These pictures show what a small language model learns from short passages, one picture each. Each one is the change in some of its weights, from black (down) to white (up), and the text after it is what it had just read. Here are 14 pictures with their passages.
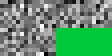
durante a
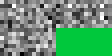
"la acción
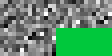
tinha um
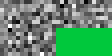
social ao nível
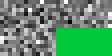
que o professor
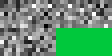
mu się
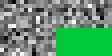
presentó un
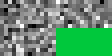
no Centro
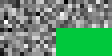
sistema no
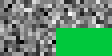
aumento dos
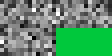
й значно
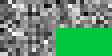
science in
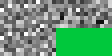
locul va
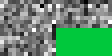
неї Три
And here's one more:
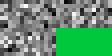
era considerada
